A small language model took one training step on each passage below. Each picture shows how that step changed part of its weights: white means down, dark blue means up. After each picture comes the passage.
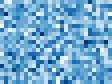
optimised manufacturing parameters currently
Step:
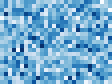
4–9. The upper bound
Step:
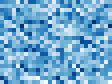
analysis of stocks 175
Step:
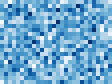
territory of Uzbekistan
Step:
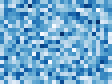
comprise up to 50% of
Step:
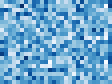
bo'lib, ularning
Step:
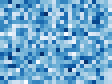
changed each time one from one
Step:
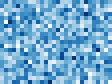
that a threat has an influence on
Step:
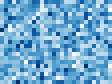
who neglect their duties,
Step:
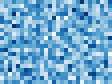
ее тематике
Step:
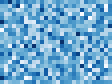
Feibelman parameters given
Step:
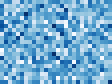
de integração das tecnologias
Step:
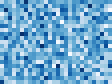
the basic understanding of how the
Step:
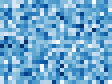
социальный фактор
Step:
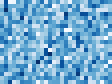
eradicate the benefit
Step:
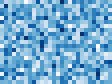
the average temperature of all months
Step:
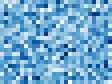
number of cities between the nodes
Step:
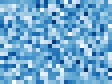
in school-age children compared to
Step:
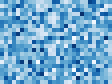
production with invariant mass very near
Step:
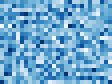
to “Touch” the
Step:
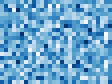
practices and knowledge distribution in these
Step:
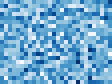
de dragoste,
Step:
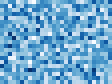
power" OR "solar
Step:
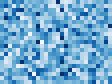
pretty well understood
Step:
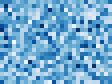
Rome, Italy}
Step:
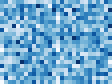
las categorías relacionadas con
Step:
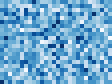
Statement: The authors
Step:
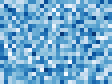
revisão e atualização
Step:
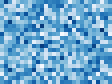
distan en 1% en la
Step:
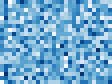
webinar series Policy
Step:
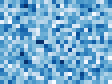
ini memperkuat
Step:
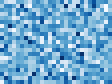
simulation model is constructed to determine
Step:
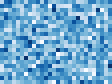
Using the works of Usmon
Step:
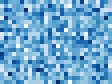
against changes in the critical temperature in
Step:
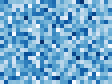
Pitágoras a
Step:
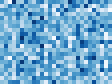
size. The insets show the
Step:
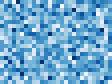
в настоящее
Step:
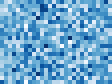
PECL can simultaneously process
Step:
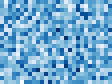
will be done here on the sensitivity
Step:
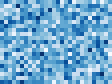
at a position arbitrarily close to
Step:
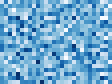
fremder Leistung?
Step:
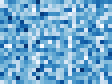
geological disasters in China
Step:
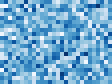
combined with a feedback-linearizing
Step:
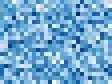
yashagan bo'lar
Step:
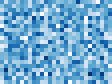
more fulfilling life;
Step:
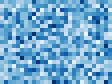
legal certainty. In this
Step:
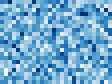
a fost operatorul,
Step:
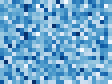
related to the handling of
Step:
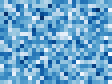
represent the energy eigenvalue and the
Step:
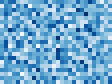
Spain). The mean percentage
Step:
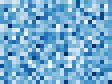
measurements temperature data spatial field theory experimental
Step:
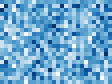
absorption and scattering coefficients) depend on
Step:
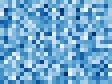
navigate to the correct
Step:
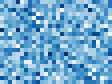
chaotic systems in communication is
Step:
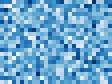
D and cognition in older
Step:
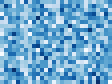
and reduce reconstruction fidelity
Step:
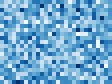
Carnot efficiency and coefficient of performance
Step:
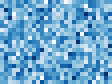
support the resistance, and the
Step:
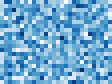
newly developed data framework,
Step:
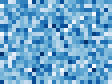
well visible in the folded
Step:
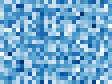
of power output when the gap distance
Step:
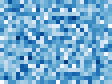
training process of DIP,
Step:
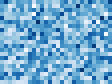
of clinical, laboratory and
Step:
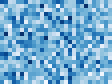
da digitalização das
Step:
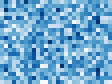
and the target pixels form
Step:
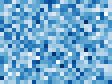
iki sözün
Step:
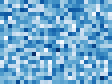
etish vositas,
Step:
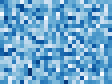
'its strength', which functions as
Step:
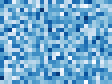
W.N., Van der
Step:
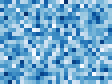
boson of four-momentum
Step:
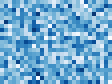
were higher than standard lectures
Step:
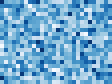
may lead to higher KER
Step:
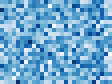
Without loss of generality,
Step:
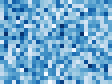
solubility and synthetic
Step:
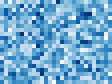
value $-1$ corresponding to a
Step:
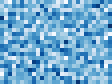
trade liberalisation on developing
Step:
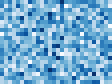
ascertained that there are
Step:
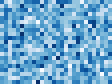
special), and specific methodology. At
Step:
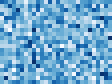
yield and productivity. This investigation
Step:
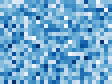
from the LO QCD analysis
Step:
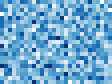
\end{equation} The sum
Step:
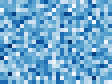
sentido, dada a diversidade
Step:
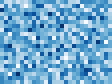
combined to form CMS with
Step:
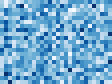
are set to the most precise
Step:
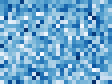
loop does not cross itself. We
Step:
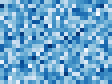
Results Table 1: Demographic and
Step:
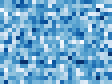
даволашда 100%
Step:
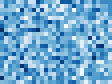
Fund (ERDF)
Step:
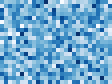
is always present for any given set
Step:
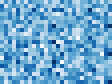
se encuentra que el
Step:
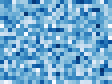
the HVAC system, it
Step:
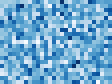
rotor rapidly speeds up
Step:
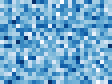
such solutions by using the continued
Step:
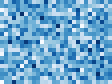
награждена за
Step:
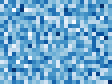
**уч оёқли
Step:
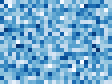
of maintenance, on risks
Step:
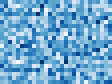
las nuevas tecnologías tales como
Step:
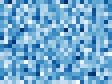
N, Chen X C,
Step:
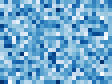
product $(\cdot ,\cdot
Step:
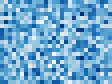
3. Simplification of the
